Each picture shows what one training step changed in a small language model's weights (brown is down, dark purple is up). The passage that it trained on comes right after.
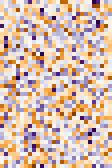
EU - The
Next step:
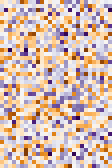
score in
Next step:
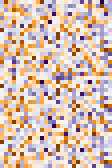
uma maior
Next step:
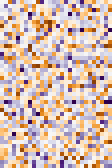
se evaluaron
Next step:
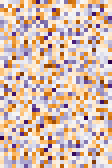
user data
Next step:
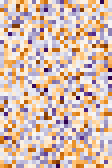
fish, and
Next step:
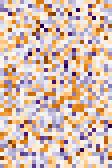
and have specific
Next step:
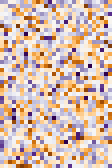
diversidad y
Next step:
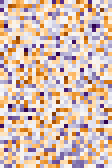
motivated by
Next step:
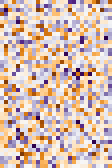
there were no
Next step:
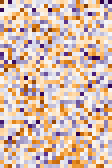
medio de una
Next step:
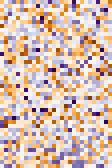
de todas
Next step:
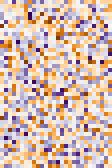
learning more
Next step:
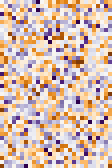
iodine at
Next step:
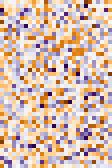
needs to have
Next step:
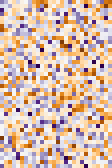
researchers or
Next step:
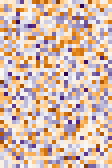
The analysis of
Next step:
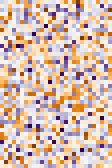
as well as to
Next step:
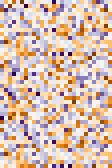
detect the
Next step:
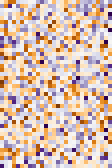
va ularning
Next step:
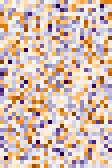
, u asta
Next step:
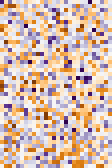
and describes
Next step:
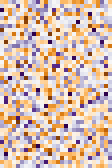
that humans
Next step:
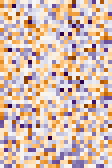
apre una
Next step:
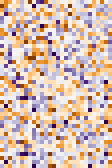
to make the
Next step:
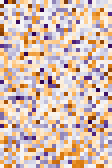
we obtain from
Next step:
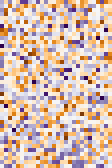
the underlying
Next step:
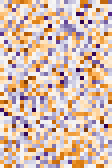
all is not
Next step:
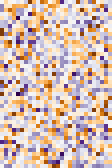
affect their
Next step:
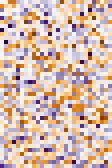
The host
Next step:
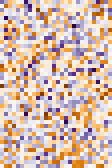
and numerical
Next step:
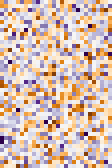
healthcare more
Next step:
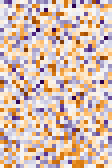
of robotic
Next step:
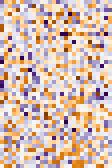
and lowered
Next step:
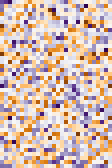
the ions
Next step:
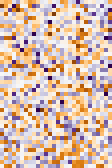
of parliament
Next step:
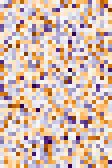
An interesting
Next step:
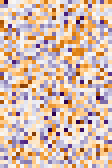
because of an
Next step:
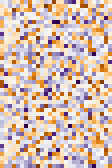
adoption with
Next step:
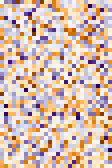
ini olib
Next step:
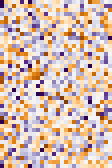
carried out
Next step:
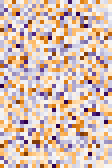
should group the
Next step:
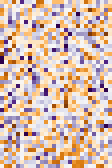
listed in
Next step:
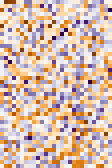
by regular
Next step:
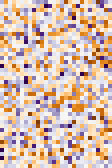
than three
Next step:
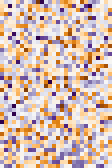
tem caráter
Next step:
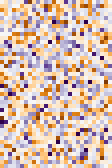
people in
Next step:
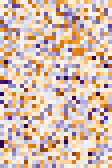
of production
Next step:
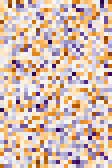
source of
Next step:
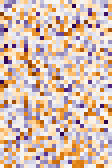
no qual o
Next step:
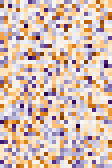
por conta dos
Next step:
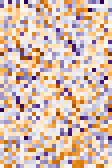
Le management
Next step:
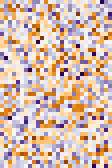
some cases,
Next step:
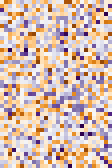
scale is
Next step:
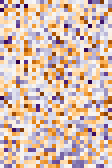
a rede de
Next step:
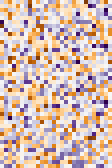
fast in an
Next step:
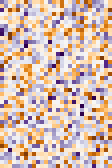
most valuable
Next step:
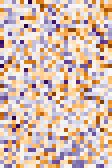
ranging from
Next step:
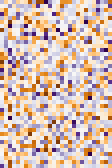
venda de
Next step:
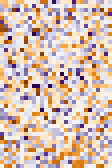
yield not to
